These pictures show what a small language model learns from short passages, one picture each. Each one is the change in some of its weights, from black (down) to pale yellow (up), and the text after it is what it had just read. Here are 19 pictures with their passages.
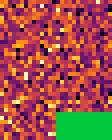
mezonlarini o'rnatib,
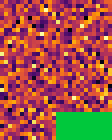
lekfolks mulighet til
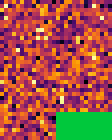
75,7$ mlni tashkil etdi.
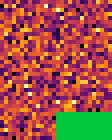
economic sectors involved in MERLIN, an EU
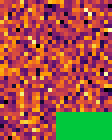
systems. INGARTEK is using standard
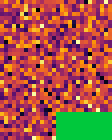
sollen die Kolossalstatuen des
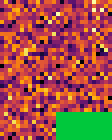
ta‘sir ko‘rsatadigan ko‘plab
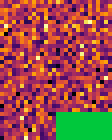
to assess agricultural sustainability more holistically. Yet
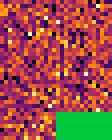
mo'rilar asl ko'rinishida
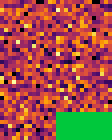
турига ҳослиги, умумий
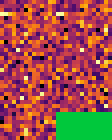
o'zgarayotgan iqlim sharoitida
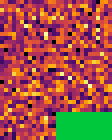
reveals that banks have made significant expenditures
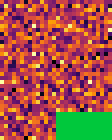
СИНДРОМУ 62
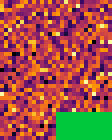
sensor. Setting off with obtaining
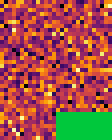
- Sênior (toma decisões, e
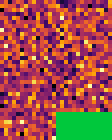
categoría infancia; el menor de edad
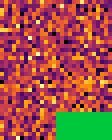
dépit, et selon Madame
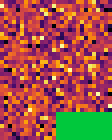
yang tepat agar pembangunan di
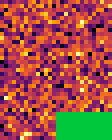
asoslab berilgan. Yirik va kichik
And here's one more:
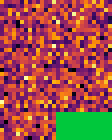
Promising candidates for cancer therapy.
